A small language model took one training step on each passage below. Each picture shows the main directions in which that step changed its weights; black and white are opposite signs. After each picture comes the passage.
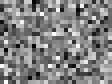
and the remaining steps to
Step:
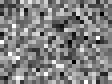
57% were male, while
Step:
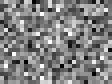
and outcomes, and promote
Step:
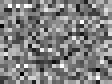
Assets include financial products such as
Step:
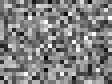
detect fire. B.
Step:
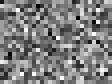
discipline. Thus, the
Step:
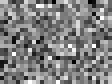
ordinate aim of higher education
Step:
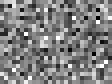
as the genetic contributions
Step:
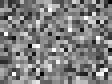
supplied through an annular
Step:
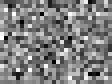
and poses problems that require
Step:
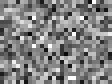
χ^2 table value at
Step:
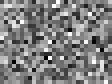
term. All these various kinds
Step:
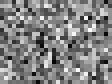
different budget and spending
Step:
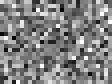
of access, the project aims to
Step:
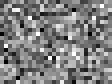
will have their own advantages and
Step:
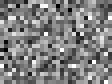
cooler than the air temperature.
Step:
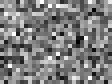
of repetition and the
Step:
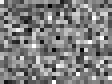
in patients with prurigo
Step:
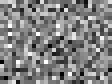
of this study are available within the
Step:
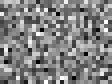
was used to solve the
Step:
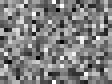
(\epsilon_j +
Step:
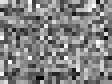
in conjunction with a
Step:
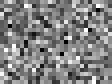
poly dispersity and
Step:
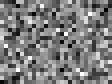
taken to identify the technical variations
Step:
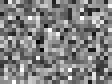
role of reflecting on the past
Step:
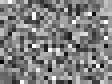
molecules can be produced from
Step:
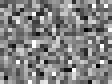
freeze-out must be
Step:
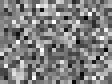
authors, and the European Commission
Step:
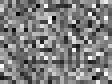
raw cocoons
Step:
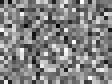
that essential oil of *H.
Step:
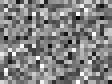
confidence. Cues include
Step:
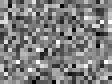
main aim at TREC 2024
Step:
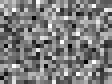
Machine Learning
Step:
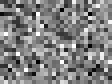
evidence is still needed to establish some
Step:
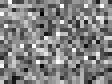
Religious authority in
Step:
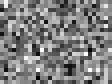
is very complicated due to
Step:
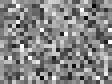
they are firm as a
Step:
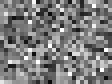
district of Uttar
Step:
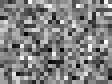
transient grid stability;
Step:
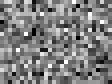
and polymer phases are
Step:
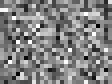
field a special platform has been set
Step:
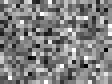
and other business professors, there
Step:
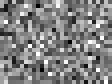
web-based Argo Data
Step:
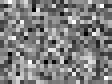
of self and peer assessment practices
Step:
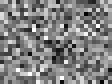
the annual data set for the
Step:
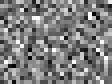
pollution along with a
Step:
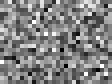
divided government paralyzed by
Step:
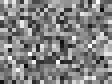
that all scholars in
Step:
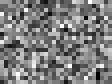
680 species of seaweed
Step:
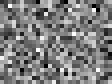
The MOOCs
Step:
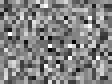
negative population growth in the baseline
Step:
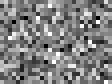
a number of constraints so that
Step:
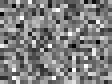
class classification cases and much better
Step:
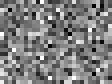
alumni of The
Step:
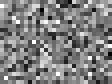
prototypes shown in Figure
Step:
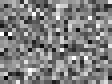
inspection, endface
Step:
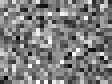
clustering: Adjusted
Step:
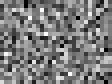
animal’. But today
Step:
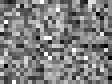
and interpretative analysis of
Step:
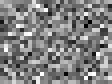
stirred much discussion
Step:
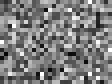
5%. Inbred lines are
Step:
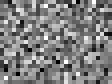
of executing computer program
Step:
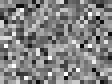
average number of days lost from
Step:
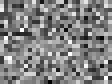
with disabilities. It was further
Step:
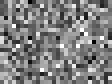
dried at 45oC
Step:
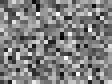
picture of French
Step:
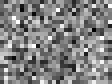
Grouped According to Variables
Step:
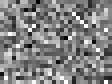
only for a subset of the
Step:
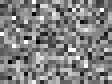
times of geopolymer
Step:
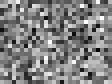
Chicago Press
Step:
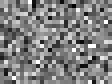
in OD could be observed at
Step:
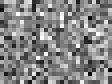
and class is a principal type
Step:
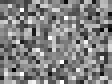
operating room to the
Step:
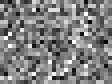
of the coefficients are located
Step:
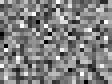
process furnace and oven
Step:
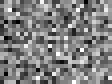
BMI on fibrosis
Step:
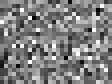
breathe normally without
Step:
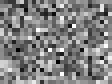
were more sensitive to Cu
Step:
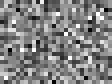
showed higher effectiveness in preventing the
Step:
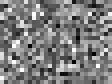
pressure, and high salt
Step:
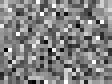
figures; TZ-K
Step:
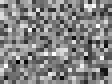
the corrosion process, the
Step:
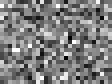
correlate results with current learning
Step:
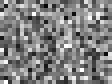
awareness to the diagnosis of
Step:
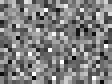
dysfunction was recorded
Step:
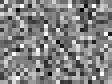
experience (e.g.
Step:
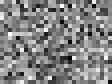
the complexes. The electronic
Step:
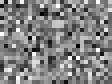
than 150 metres of
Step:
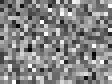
(LL). We analysed
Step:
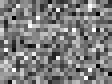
in Figure 4. Figure 4.
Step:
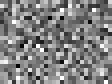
In addition, it uses the
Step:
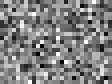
law and managed by the
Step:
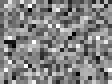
= fixed-effect model Figure
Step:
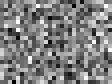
immediately ceased;
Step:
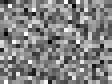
experiment with proper controls of
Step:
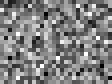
statement "whenever
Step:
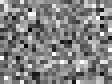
formula-fed infants
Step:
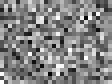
air fraction, both variable
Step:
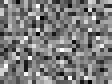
of the population, PAR
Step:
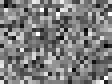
compared, both of them produced very
